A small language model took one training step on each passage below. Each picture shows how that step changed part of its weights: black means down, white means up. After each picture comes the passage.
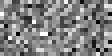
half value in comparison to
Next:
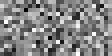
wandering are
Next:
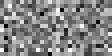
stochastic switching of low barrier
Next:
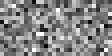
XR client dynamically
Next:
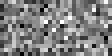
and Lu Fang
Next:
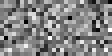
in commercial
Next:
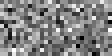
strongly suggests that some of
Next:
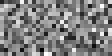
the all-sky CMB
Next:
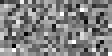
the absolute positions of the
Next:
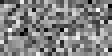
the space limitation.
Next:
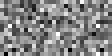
supernova ejecta
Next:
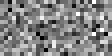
'' for PRS
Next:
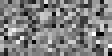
gate (g =
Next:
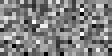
measurements can be infinitely
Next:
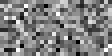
region the behaviors are
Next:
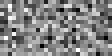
field. In the current
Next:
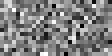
simulations, showcasing
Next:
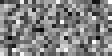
the cost of requiring
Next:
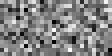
is used to filter,
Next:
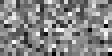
and (d). The
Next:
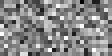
we will tend to
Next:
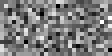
as a consequence, many
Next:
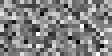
chemical trends involving neutral and
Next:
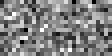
entropy. Hence,
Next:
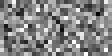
combines global and local
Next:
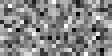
task. Nevertheless, by
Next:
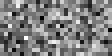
limiting energy velocities as white
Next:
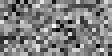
trapped in the
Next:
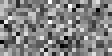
or a shared error
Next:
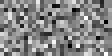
2/5 island
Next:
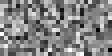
of data removal,
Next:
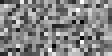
the monolayer are
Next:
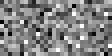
online information flow using a
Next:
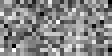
description of the chiral phase
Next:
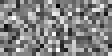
and the two-photon
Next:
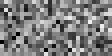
without a maturity
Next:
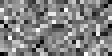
recent LIGO
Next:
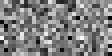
physically the more realistic
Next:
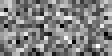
but this is not necessary
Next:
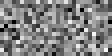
weak mode, the
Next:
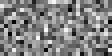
decisions, with a
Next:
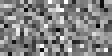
can be extracted.
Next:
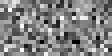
form as \ben
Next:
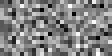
DRQN to
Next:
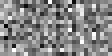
dimension of the subspace and
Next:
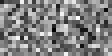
the coupling strength between opposite
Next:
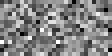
this regime. An estimation
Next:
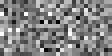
that tight-frame
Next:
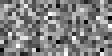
this section we construct a
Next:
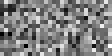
just calculated in collinear
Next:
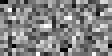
for the other two models
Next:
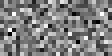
probabilities across different values of
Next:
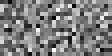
a pleasure to
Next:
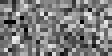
in all orders the symmetry
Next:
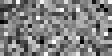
as shown below.
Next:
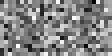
with somewhat different underlying
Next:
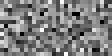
strongly correlated with the extinction
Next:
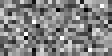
extra term can be
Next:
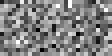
the above probability of error
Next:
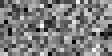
the CHA probabilities
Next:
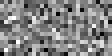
Y. Ma,
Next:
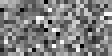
this possibility has never been
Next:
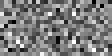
matter fields are elements in
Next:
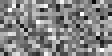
is to express from the
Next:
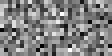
of the number of
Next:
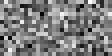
fabricated metal strip
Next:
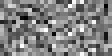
place. Several
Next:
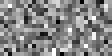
stage), and would include
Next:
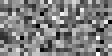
coefficient on number concentrations
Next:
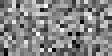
in binaries there has to
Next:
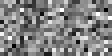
reasons. Firstly,
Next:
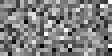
in the list. These
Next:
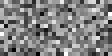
hidden layer neurons
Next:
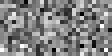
This poses a real
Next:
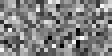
and step size. Each
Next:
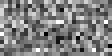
of wave DM halos in
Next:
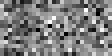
curve) but for
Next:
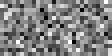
can account for this behaviour
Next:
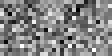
outstanding problems in observational
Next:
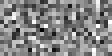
structures, making them experimentally
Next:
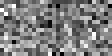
\to 0$ and
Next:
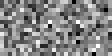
dimensional volume. Instead of
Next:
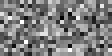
determine the set of weights
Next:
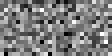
geometric considerations and the
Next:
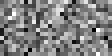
symmetry. We note that
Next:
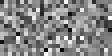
with a thermal distribution.
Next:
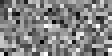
residuals from this model
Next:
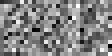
the general case, for
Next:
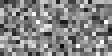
\noindent {\bf
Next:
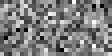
this minimal EFT allows
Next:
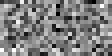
the consistency of the essential
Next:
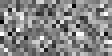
to this saddle
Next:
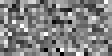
happens, directly and significantly
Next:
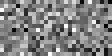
a finite size scattering region
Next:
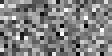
data from lattice QCD and
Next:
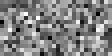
ensemble. As described in
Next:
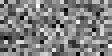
easily shown from this that
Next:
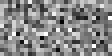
of which corresponds roughly to
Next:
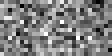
allow users to create,
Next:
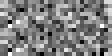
was not produced by
